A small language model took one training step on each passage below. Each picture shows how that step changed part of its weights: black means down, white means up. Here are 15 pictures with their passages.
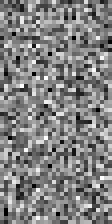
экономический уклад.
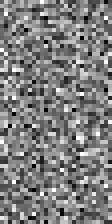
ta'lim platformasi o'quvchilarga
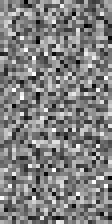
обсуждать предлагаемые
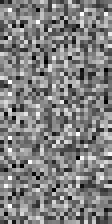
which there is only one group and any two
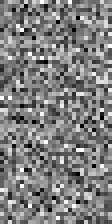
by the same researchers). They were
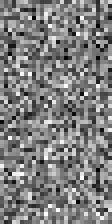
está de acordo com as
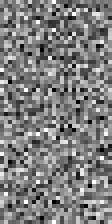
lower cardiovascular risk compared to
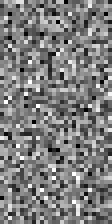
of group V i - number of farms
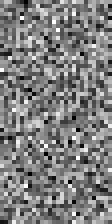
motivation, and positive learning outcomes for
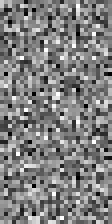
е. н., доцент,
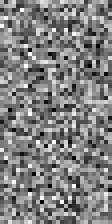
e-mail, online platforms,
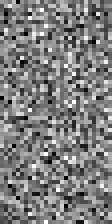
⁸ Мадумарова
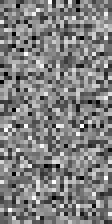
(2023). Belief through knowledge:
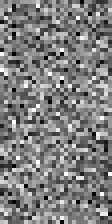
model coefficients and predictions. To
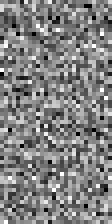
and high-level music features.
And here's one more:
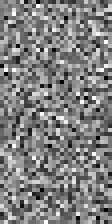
the participating judges attempted
